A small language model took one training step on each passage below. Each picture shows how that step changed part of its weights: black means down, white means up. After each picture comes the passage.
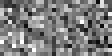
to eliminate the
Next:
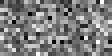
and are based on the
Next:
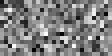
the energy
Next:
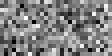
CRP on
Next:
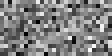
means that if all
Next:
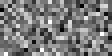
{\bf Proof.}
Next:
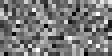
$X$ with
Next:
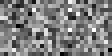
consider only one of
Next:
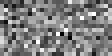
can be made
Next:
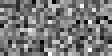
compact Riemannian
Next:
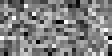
pressure at each
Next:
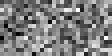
In the proof, we
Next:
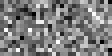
fewer points
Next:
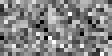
W. Song.
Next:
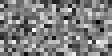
edge added to
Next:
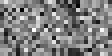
from Paris to
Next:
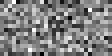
finally average
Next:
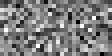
a sufficiently small
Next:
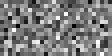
chain consisting
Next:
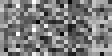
expression of the
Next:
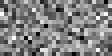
$n$ there is
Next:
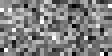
so that its blow
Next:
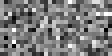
A_n$ for
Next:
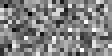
of harmonic
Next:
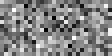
size of five
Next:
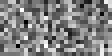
undirected graph
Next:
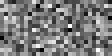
Proposition 2.2,
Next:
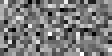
$\bullet$ Formula
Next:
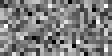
of Lemma 4.4
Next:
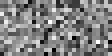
the lattice
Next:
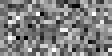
a key
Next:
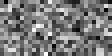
Theorem 3.1 as
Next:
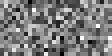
the bottom
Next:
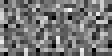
> 0$ there exists
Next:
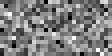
its dilation
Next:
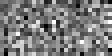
famous problem to
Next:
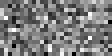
B$ and $r
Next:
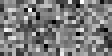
is simply the
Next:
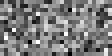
The reported
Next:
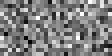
of coordinate to let
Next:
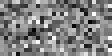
that will be used in
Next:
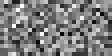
prime numbers between
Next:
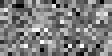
so in particular graded
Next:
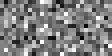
vertices is
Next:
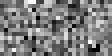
then the map $ f
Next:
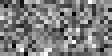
is to provide more
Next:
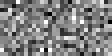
j \le n}
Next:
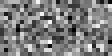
it turns
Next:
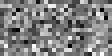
locations were
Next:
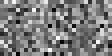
$\Omega$, without
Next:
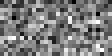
use the normality
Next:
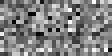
and thus even if
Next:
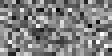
last inequalities,
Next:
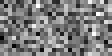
estimate, using the
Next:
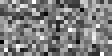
the trace of a
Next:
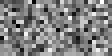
estimator, and then
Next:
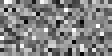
the radial
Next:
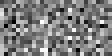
\alpha$, there exists
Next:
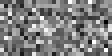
condition for the domain of
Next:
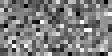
Let $\cg$
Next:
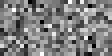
the loop is the
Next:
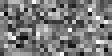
reader to the
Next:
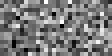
Proceed now by
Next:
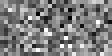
\right. \nonumber
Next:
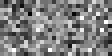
as well as over all
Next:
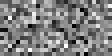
that they are not
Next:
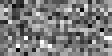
have found a
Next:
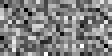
of the number of sign
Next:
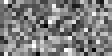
a homomorphism. If
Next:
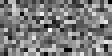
quantum group
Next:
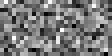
steps how
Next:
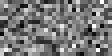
Some examples on
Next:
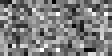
more likely for
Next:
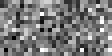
V(\Gamma)$ over
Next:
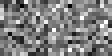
is a unit vector if
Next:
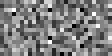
that the spectral
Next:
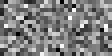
a covering
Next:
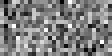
M \rangle = 0
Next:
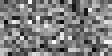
recursion for
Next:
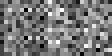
are lower an
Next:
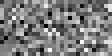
maximal operator is
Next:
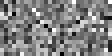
$x \in
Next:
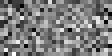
an application of Theorem
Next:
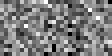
Fully discrete
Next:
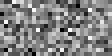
for internal
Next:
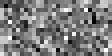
to the eigenvalue
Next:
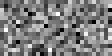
of $M$ that
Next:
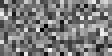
$R$ and
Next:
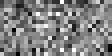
see that except
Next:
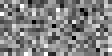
of a box),
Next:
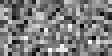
have for $0 <
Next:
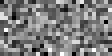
find $r_*
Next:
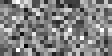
the tangent
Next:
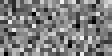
function of $X$
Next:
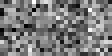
related to nonlinear
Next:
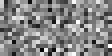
\qquad y_1
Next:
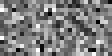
weak topology in
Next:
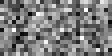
and hence the map
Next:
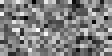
unit ball in
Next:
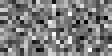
general Riemannian
